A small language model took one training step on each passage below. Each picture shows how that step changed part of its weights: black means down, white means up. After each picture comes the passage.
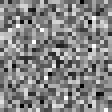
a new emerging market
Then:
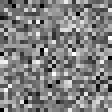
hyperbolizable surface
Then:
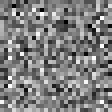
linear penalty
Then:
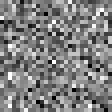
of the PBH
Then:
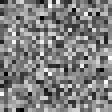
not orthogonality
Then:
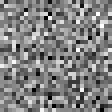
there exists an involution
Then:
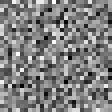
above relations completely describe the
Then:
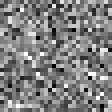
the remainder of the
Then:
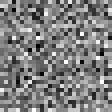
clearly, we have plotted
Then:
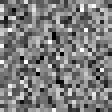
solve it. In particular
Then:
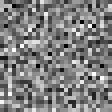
said that the outcome
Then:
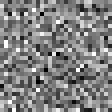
hyperbolic isometries
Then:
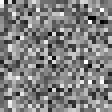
the value of the
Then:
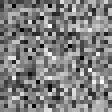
for single class and
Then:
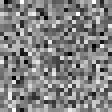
exaggerated or
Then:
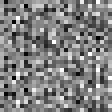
water consumption increases by
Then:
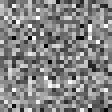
and to engage workers
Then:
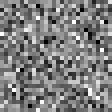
all infrared singularities via
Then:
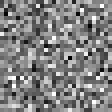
il existe
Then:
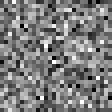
(including the
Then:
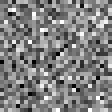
gives an approximate idea about
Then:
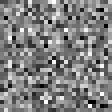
the Islamic
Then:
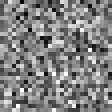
space. The functionalization
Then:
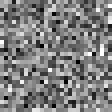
per cent, compared to
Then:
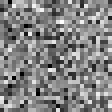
gravitational anomalies and
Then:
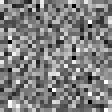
version of the argument that
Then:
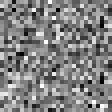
revealed that, the new
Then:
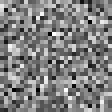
in the fact that
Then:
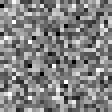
Position Wobble
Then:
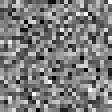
- t}$ and disjoint
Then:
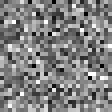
the laboratory at the
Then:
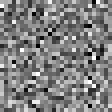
second experiment, with the
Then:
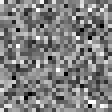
The study has used two
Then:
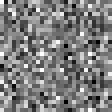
conservative value of
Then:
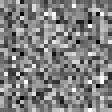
prime level, {\it
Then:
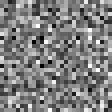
offices, and
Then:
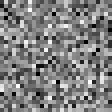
d$ matrices, with
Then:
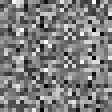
\omega \setminus
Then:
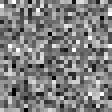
affected by the education
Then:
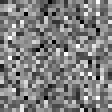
born outside of the
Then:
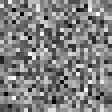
and growth to occur in
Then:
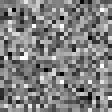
of $x\in
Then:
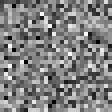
proton and its
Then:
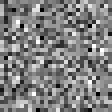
known as a normal
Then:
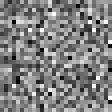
bounded \tstr
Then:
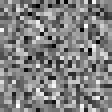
can. These two factors
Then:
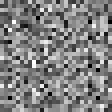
one of two types:
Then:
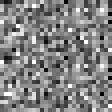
weighted Bergman spaces
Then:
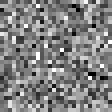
the inner circle of the
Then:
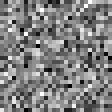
FCM algorithm.
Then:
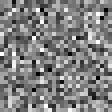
and gives deterministic
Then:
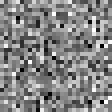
any local equilibration
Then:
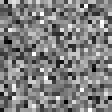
and minimum or conservation
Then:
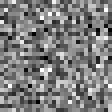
Ia) from
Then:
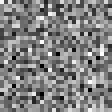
reference scale, and
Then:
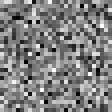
online have been shown to
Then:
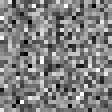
therefore to achieve actual
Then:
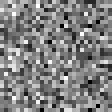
moment generating function exists in
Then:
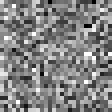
penetration depth for
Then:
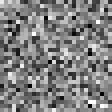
the underlisted
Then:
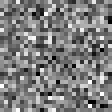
the central region, with
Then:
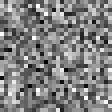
reservations apply when
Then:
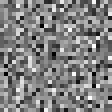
\partial D$
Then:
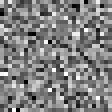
characteristics of synthesized
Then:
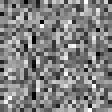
term Report Index
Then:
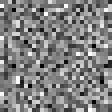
we note that, as
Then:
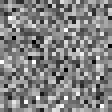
of the normal bundle,
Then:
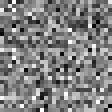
any nonprortional
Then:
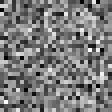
target, while the other
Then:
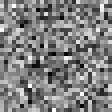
2 Diabetes
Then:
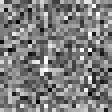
with specifications that are
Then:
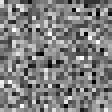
countries with strong financial
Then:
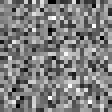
verified for all
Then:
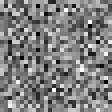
the above argument for
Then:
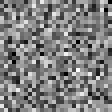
to duplication
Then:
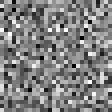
First, we would like
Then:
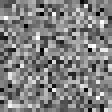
the surface characteristics of the
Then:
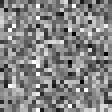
training set is random
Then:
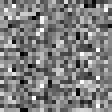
extract administration on
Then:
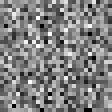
conditional density function
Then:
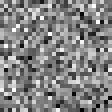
concerning affine curvature
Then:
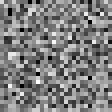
in subsequent sections.
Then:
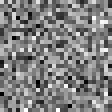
is a point of
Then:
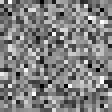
the case of kernels
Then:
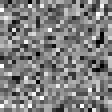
quasiparticle which is
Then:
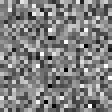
four leptonic Higgs
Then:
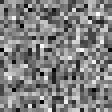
Benchmark and get
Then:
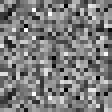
stars (see below).
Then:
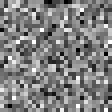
DCC on simplicial
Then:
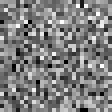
carried out using an online
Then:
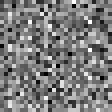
the first and the third
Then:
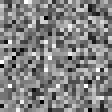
or equivalently,
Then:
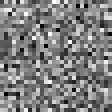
work was supported in part
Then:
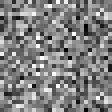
More details can be seen
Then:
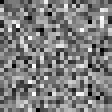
to a case in
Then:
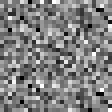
magenta segmented
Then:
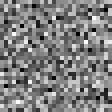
have impeded
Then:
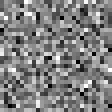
the same identifier has
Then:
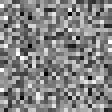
properties in order to
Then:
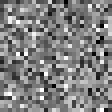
injective (because of the
